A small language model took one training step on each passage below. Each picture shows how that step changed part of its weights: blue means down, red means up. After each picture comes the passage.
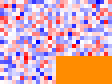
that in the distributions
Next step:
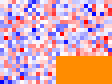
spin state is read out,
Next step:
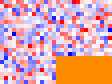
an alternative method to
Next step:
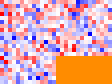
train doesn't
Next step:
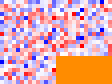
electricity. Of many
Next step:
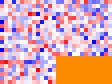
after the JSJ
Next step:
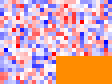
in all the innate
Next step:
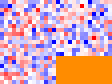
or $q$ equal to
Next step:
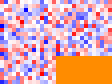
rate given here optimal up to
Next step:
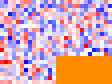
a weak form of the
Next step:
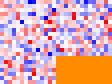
describes the Potts
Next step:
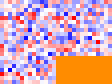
control and restriction by
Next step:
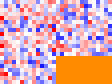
custody of the
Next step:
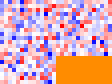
2\pi$. Note that
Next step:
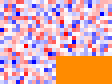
positive and negative for $Z
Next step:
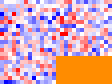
by affine transformations
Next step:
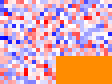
the solution at an acid
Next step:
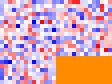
bands across $8$
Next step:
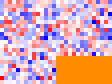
a wavelength of
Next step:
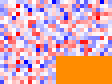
Let us fix a
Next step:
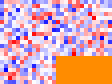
develop in most patients
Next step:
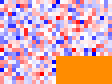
image with vertebral
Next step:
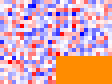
the algebra we have the
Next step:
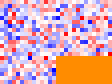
These values include uncertainties
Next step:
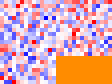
from other writers who
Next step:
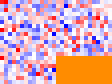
is discussed, which gives
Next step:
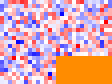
are required to develop and
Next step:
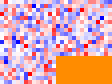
analyzed. Introduction
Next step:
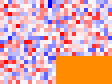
Let us notice that the
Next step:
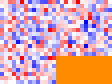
considered for all beam and
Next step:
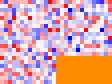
and (2), according to
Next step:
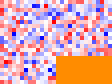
to constructing the asymptotic
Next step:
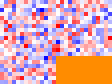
to smoother areas.
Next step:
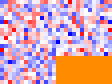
is a $\beta_0
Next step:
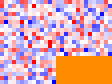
is often used in plane wave
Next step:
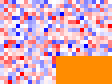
studies related to this study.
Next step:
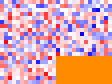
with the CTIO
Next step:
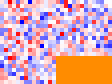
of which is a fibration
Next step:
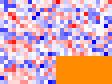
X^2 Value
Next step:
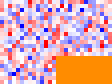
\] that is \[
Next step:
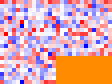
\langle \eta,
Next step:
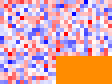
scaled to the length of
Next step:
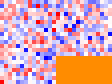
molecular structure.
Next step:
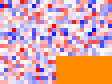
labelling, which
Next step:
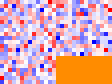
for this task varied from
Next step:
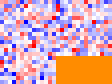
the superprocess case,
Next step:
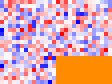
marriage were
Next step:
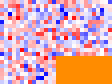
the overall accuracies
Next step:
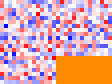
(VLSI) low
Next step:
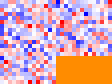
intensity field outside the
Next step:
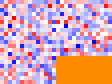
27 were classified as
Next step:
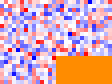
true new aspect,
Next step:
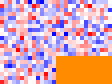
is governed by the
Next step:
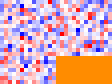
and the kinematic
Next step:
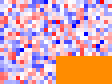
in one of the fixed points
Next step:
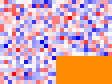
higher moments. There have
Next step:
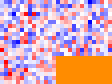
multiple $\zeta$ relations of
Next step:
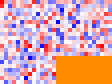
{Sulle varieta
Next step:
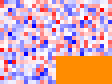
model details; in particular
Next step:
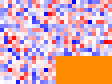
fractional separation difference with
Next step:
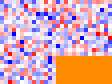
that $\bv$
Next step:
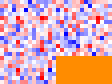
pose by suitably
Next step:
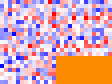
an integration by parts
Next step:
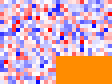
integration with respect to
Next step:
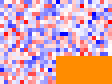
the $iid$
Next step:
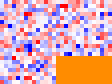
\eea Letting
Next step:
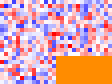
the renormalization scale and
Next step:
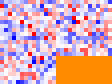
\begin{rem} For
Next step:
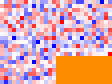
continuing quest to find
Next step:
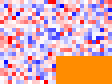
screened for
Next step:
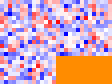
integrated character of the
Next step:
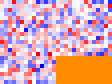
Simplified interference
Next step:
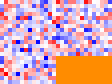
country. Now
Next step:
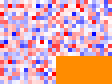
several communicable and
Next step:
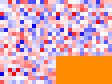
ancestors of these
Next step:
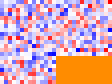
the collection of compact connected
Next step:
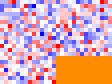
of $\mathcal{S}$
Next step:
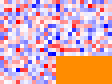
countries, we can
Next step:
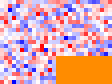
shown). The results indicated
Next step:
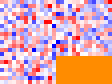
we see that the first fraction
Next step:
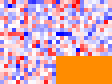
$ is the same as
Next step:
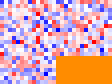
The expressiveness
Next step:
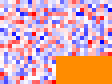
ECTC works
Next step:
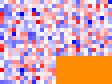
of approaches and methods employed
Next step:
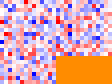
to rotate the quantity
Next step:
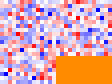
the error tolerance
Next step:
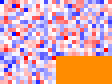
given as a reflection
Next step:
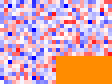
terms is constant, the maximum
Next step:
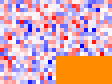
in this way, since such
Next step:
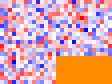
to express such units
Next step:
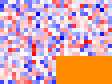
${\mathcal I}_C =
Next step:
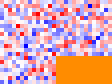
Such communities mostly
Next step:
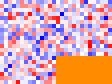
Role Management should have
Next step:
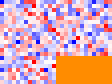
appropriate for the
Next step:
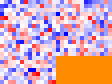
and all $x.$
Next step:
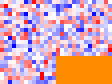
graphs of elemental basis
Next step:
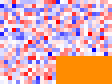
_{T}=\sigma \times
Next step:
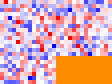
by coarse,
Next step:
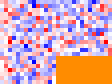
inequality. For a positive integer
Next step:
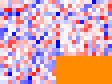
III, we compute the
